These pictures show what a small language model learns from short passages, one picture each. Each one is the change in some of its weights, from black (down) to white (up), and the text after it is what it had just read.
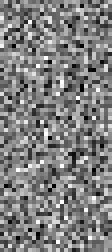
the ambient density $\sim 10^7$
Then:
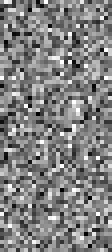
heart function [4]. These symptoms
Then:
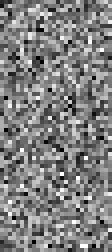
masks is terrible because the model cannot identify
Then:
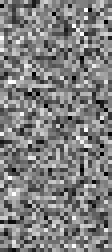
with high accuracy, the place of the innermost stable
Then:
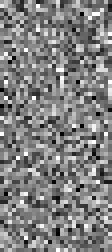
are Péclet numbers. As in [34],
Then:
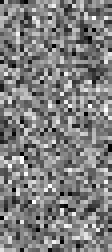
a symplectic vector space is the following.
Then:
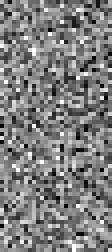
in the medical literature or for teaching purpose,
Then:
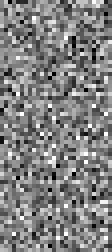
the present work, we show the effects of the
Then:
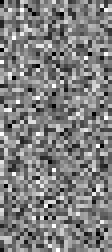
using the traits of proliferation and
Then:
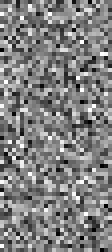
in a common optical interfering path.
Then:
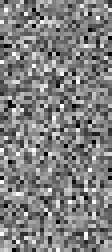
see [Kac] theorem 5.3.).
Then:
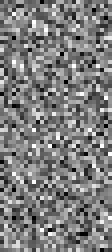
range of conceptual and technical approaches. A key
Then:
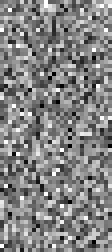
the following conjecture: \begin{conjecture}
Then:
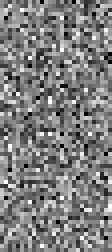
for this may be because minor deviations in crystal
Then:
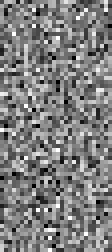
according to ministry of education report. Always
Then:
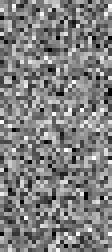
2021). We do not find any significant emission. Since
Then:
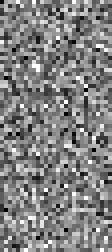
Death Notice for his mom Marie
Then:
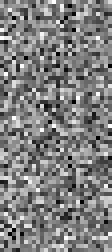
function} of $P$. \enddemo This is
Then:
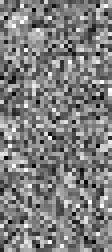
is directed the signal to the fork unit.
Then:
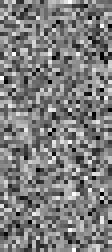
the Paspahughs were
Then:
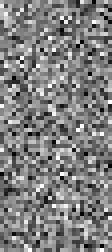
(DNN), and extreme gradient
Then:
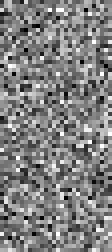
tenant-specific information on security
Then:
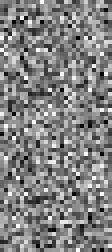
objective of this master thesis is to give
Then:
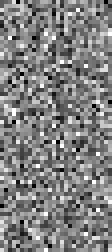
Info Article history: Received Dec
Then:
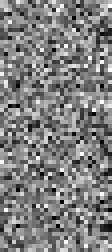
41 are EMP and none are
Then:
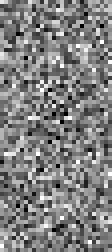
and degeneracy maps. To any category
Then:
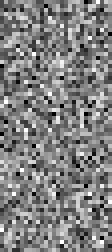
S. Z. (2024). Evaluation of
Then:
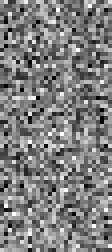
$\beta_i$ such that they are
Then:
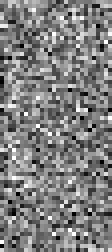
electron momenta, arising from the solutions of
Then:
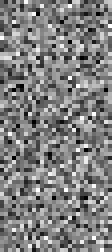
should see such a change at the highest
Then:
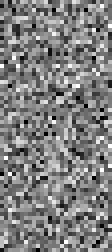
As humans are a social species - they
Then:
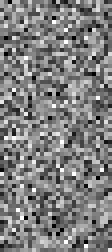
that the time evolution of the density-density correlation function
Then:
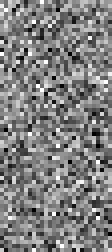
and (c) AoI-3 Table 3.
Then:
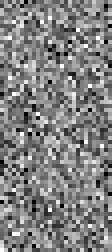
of circuit by minimizing the logic depth has
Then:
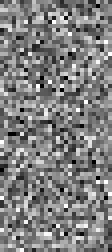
also demonstrates that the light curves produced from a ring
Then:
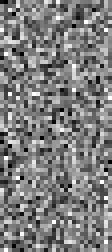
power spectral density chosen for the first test (above)
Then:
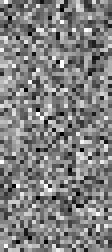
and switched reluctance motors.
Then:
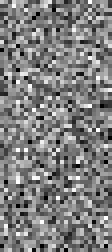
angle=-90]{} \caption{Thermal
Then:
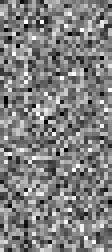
and carbon content of the complexes were obtained through the
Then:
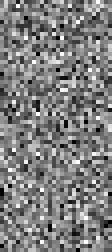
Bitcoin) could also be triggered
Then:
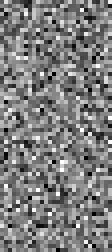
the extension of $\varphi$ to $\mathcal{H}$
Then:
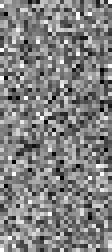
and A.~Senol, ``Constraints on
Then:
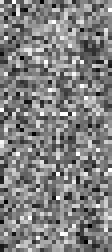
This component of system search's the input query from
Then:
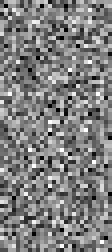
of combating technology induced fraud assault
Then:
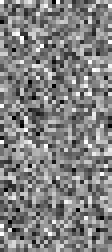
impact parameter equal to 0.025. The average
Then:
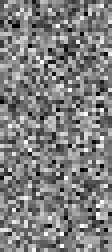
and two independent blocks approximating pressure and water
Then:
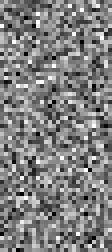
the peak shifts slightly higher in temperature,
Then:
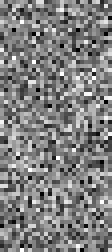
ESL learners with the tools necessary to
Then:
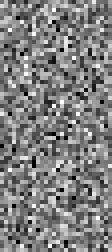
– the social policy of the future of
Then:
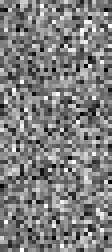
be the $n$th record prime
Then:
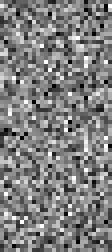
differences in the health policies of the countries.
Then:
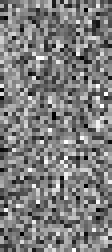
by 0.1 dB relative measurement accuracy of the
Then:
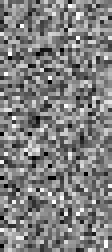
% \int_\Omega \sigma(v):\nabla
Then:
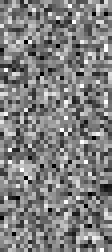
defined by $$\begin{aligned} (v \oplus
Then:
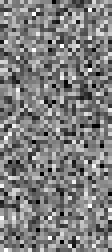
a price control mechanism should be put in place
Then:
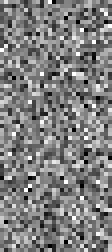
an upper boundary of all the finite values of pursuit
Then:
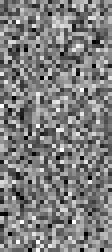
Possibility of printing the graph;
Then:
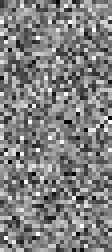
who later became the Vice
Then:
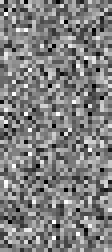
the monotone triangle equal to their
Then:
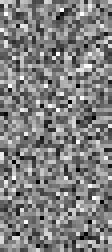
series’ title in light of what we consider a reference
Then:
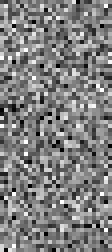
standards and first categorized infants and
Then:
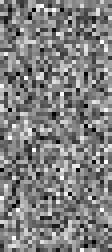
formulations of the Jacobian of the
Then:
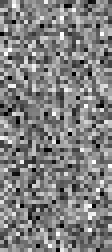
easy to see that $R$ is a Hecke
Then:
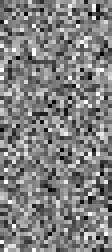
of technical progress is 1.167.
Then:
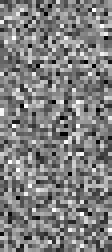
usual manner through the Peierls phase for
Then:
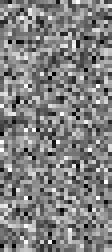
the same. The next step of the wrapping process
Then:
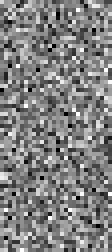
the main focus of this work is four-tone
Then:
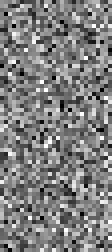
order to analyze the impact of collective jump
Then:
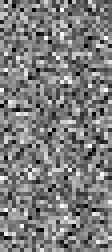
the elements $r_j$ which are uniquely determined
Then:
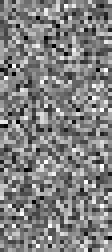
fluctuations. Accordingly, the effective
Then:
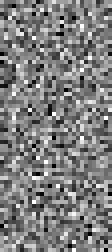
doctoral dirigida para la
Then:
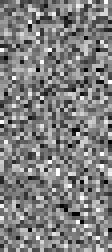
such as the NS X--ray binary
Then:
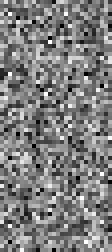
transfer matrix simulations and the coupled mode theory is obtained
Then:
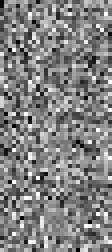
death by any cause) during the follow-up
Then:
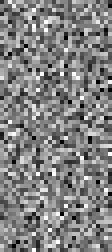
unfiltered event file for grades 0
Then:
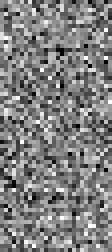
\lfloor \log_2(n)
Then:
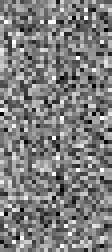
complicated case $\ep=+1$, we need
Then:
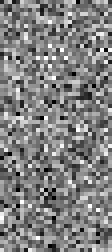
a point are independent if and only if they together consist of
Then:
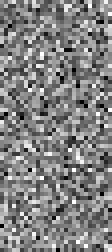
Section \ref{2}, we wish to describe
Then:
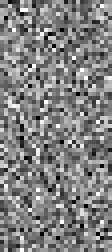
and for these values of $s$ we may
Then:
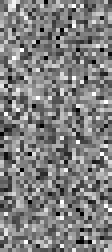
Collaboration (HRC), Dual
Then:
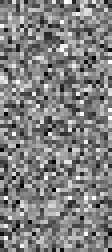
found a strong negative correlation between job main aspects and
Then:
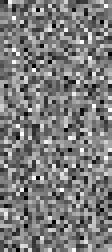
deformable body then the balance of angular
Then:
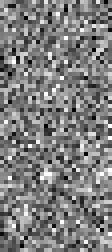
interactivity: the schedule had
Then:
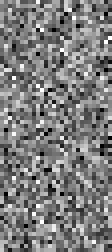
and molecular biology are opening the door for
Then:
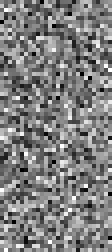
\cite{H1}, on a $\Bbb
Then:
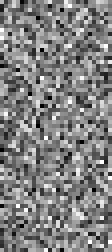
\begin{equation} \begin{aligned}
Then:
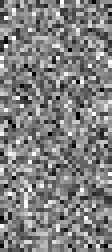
\citet{creevey12}. The impact of the
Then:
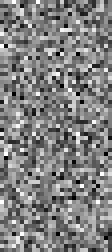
principle, possible for two-site systems with
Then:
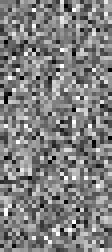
the progressive tumor stage.
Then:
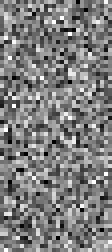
\newblock Probability and its Applications (New
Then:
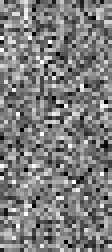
and reduce the problem size by removing the inactive
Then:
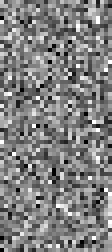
of Kohima, a question is asked
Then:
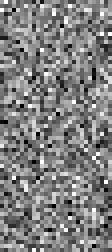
\end{equation} In the thermodynamic
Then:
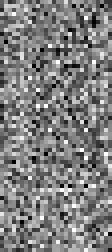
3. It is seen that ΔG° values are
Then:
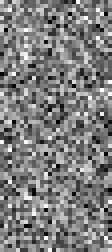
of the element-wise division of the output
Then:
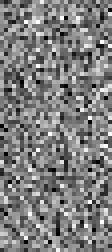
quotient $X/G$ (cf.
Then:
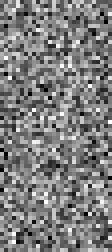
within their groups. These roles are enacted according
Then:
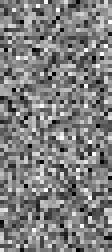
the log-log coordinate is used.}
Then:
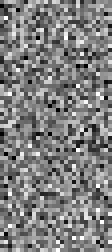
of the subtleties beyond this at all
